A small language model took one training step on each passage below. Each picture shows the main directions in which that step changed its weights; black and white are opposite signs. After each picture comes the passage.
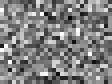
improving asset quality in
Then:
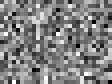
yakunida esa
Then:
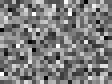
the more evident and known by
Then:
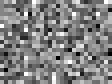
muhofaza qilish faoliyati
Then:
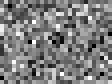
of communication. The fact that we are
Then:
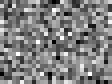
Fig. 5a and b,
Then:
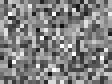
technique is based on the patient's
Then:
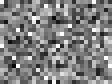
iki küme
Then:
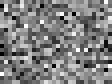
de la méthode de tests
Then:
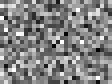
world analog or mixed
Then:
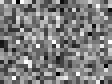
Até pouco tempo, o
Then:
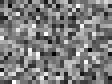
strategic M&A deals.
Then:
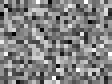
hydrophilicity of
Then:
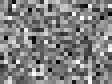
15 years. It means, most
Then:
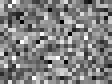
and characteristics of geriatric
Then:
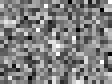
المحلية؟ و
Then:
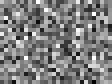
fatigue crack
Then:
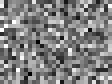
seine Beziehungen zu
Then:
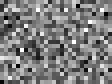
they are doing some errands
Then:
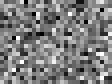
in training efforts and
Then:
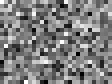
converter is connected to the
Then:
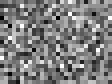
of preschool children.
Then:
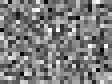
peculiar properties of
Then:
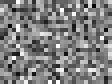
to the Ruling of the
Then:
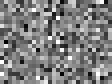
obidalarini turistlarni
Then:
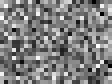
é o fator multiplicativo de
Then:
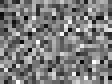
ser o mais velho e o
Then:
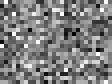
farmers in mixed
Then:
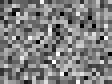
safety, and security training
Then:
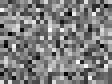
the main source of the
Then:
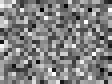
que le estaba generando
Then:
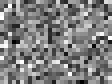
state control over compliance with
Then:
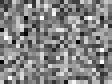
behave and feel,
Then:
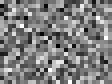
are not affected by the duration
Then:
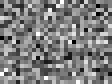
the highest content among all
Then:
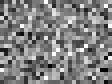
actual pedagogical application. The research
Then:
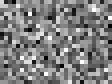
en promedio, se
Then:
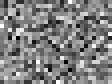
is presented in tables.
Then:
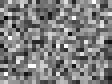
olduğu anlamına
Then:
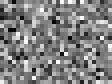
для распределений
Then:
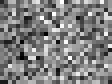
and Lee is very relevant to
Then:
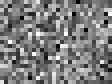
the Arena Innovation
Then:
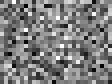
Tibialis posterior
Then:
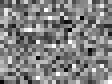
usullari. Tajribada
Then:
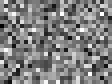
solução para otimizar
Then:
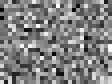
va bir qismida esa
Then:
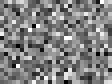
óleos essenciais.
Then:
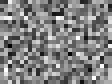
haqida qaror qabul
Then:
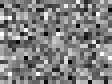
pestañas son
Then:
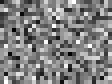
approximately 473 mL of
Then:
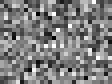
hernias are less commonly
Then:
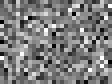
И.С. Психология
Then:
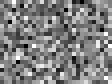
в современной
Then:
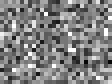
режиме реального
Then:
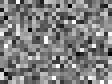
or English. - who are
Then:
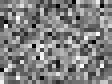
Such data allows to compute
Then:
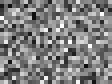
of top to bottom
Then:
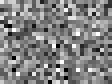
most of the State of Rio
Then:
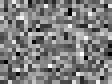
area on vein 1 with a
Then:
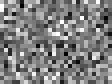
acciones políticas orientadas
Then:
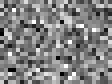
Cultural Hatuey
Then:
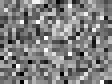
and Management. *Prehosp
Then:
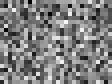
significant difference on the extent of
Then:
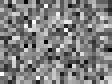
dos casos de intoxicação
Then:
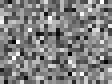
the phenological characteristics of four
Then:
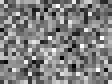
Palazzo Medici
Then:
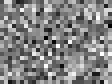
maqolada XX
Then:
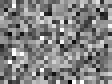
этиш йўллари
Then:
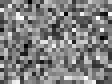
of *Aloe vera*
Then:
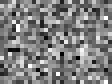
trying to squeeze in
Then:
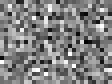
Bilgi Depolama ve
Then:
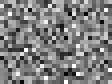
the ovary that is fluid
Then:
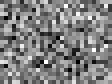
contact sea turtle
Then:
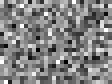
measurement for connectivity to
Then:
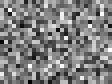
both the chronic and acute
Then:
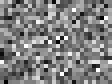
not moving. All delays were
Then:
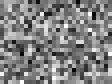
tomonlari (Denov
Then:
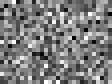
burst tests on test
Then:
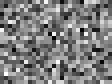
по развитию быстроты
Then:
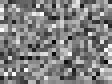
example, community can get into
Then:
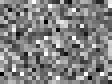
Conditions. *International
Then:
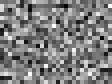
tests. Results: The
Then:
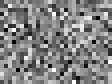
richting: hoe
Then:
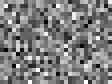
mitigation », une
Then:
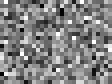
t of a pixel in the
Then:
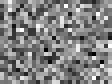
cu delimitarea
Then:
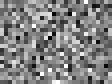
the dimensions within it are quite
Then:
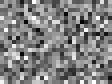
the semiconductor
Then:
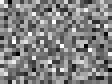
of this work. These companies
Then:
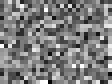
según la perspectiva
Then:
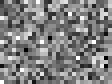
splenium of the
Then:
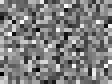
chosen categories are: -
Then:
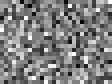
funding from the European Union's
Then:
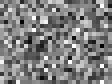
OS allows isolation of
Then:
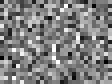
bog'liq til
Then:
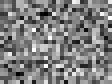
permanecendo como RU
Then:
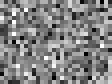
nem fizetik meg),
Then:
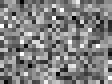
planejamento e construção**,
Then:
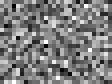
BC risk. This is because
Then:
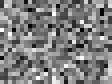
English names Northern
